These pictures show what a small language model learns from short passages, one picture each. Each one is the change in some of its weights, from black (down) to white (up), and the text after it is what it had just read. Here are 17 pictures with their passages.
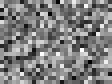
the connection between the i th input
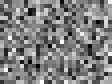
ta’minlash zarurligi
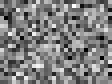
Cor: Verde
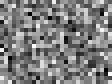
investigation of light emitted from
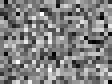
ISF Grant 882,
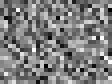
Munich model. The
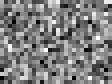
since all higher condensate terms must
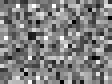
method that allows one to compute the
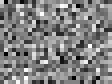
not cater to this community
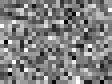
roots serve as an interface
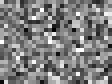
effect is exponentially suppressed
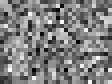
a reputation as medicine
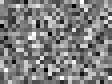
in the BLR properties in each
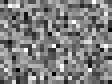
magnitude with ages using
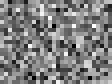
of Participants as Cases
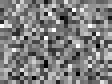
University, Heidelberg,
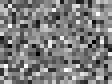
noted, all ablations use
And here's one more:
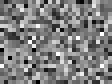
controleur en kenner
